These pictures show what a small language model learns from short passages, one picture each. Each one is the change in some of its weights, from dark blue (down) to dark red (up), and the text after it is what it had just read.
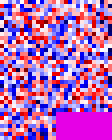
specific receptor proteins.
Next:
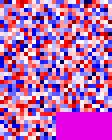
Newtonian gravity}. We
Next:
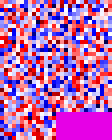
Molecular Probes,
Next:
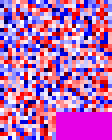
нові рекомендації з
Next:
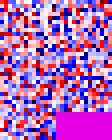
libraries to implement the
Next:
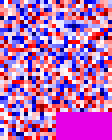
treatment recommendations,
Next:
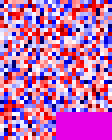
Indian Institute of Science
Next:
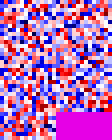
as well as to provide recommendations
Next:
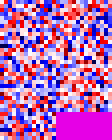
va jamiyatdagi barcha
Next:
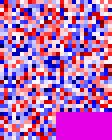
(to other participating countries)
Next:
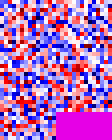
special bibliographies).
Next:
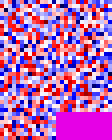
\\ within to get better formatting as
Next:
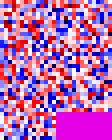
in production whereby the skill of
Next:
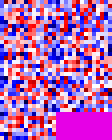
सकता है
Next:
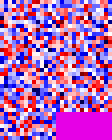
харид тизимининг
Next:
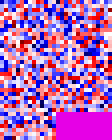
The location or direction of space
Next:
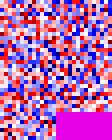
lower resolution simulation fails, of
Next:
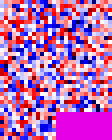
Although non-interacting
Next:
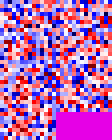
strong predictive performance, with mean
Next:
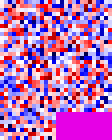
Main *Amsa basti*
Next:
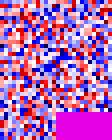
bir-biriga chambarchas
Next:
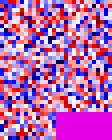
asociados (Ruggeri,
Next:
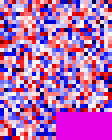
los óptimos. Por
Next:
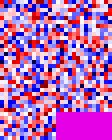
$c_i$ children of the
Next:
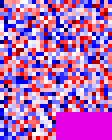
а также зерновые
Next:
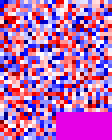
{\bf critical point}. Below we
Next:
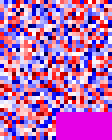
wide angle effects. However, the
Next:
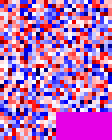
into robots are the outcomes of
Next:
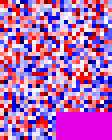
rows of glowing spherical
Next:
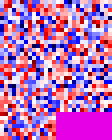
We leave such investigations for
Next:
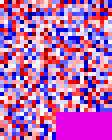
trend analysis, we can conclude that
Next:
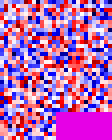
brand B. Portland cement
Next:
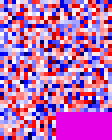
locuteur. Dans notre communication
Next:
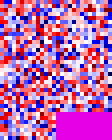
regarding Systems Engineering and
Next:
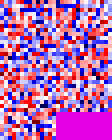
model using the nested estimate
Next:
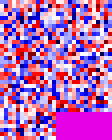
\mtot{}. They help
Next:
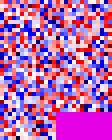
Branco, 95,4% foram
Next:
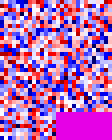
the earlier paragraph. The
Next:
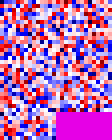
in such cases people generally
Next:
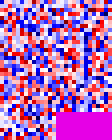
a team led by developed a
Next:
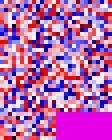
sobre seus efeitos
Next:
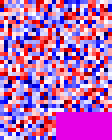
system. Multi-group cross
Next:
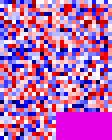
or more, indicating high similarity between the
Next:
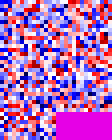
source and target domain over
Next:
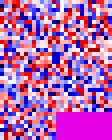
an arbitrary superpositions of
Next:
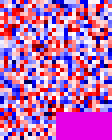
de contenidos de Internet de
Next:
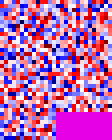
conditions, include only operators that
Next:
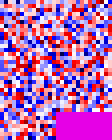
Delhi: The Health
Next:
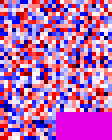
13\TeV is reported in
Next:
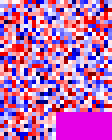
the two right-hand side terms
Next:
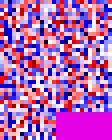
still to be in colloidal
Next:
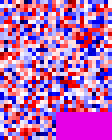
Therefore, there is a bounded solution
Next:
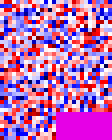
(GNSS) comparison,
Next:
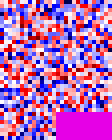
equations of motion, evolve
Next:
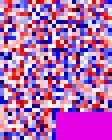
and shape decoupling effects were
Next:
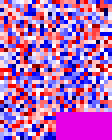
with a strong emphasis on
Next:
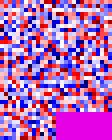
roofs. Urban planning
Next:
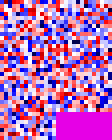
for its innumerable petty
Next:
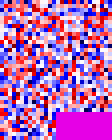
Here, we suppose that the entanglement
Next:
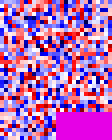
we obtain the non-linear relation between the
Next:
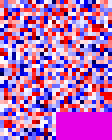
the theory of ``finite
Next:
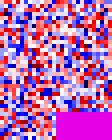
carried out using GEANT4 and
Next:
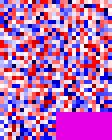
was sent in the form of the prompt
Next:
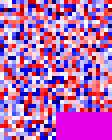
of the ester is substituted by
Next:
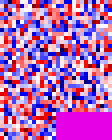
the most massive clusters in a
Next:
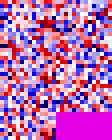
categories or protocols of
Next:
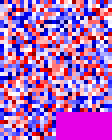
extend to involve the basal bone
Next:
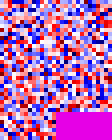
Connerney, and J.
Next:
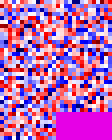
privacy, while federated learning
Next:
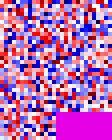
parameters derived with the two methods for the
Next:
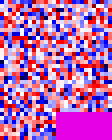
on top of each other. The V-A
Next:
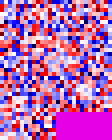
be discussed in Sec. II
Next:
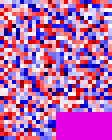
Erkin Bobomurodov
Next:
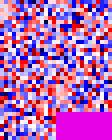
totally agree and 5: totally
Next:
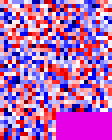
quando um agente sai e reentra
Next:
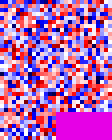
thus the calculation of the 4 unit
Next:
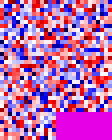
from the central structure while A2152
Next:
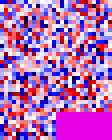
the thermal measurement-based magnetic
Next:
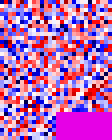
number of infected people within space
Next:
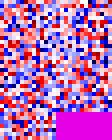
centered on the trapping beam:
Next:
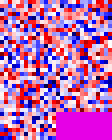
tomos. 10 " Bosch.
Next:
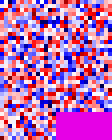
do not necessarily happen
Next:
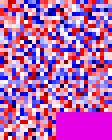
$C_u^P$ satisfy
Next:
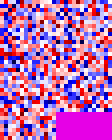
en proyectos de investigación
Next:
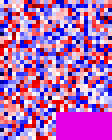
Irfani dan Burhani
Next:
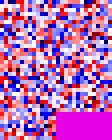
rischio per rispondere
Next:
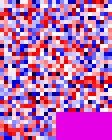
carries the quantum numbers of
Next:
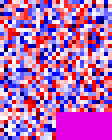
(\nabla S)} -\frac{\partial
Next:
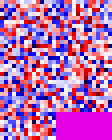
Challenges*; Uden, L.,
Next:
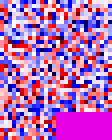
The specific objectives are to;
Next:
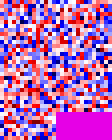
the expected power law decay of
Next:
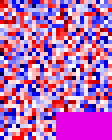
(2-sinf darsligi
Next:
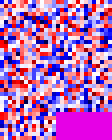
(25–30 ml) and the solution
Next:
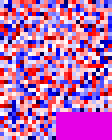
German pair form prompts
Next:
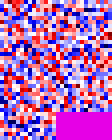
predominantly a tree of
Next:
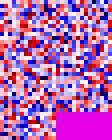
ligand (5 mmol) were
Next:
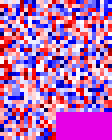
a'zosi hisoblana
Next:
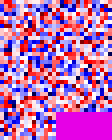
Ortalama Karekök
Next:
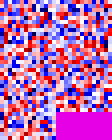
\\ & & (Ubertini et al.
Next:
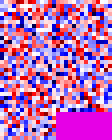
lattice and the Co$^{4+}$
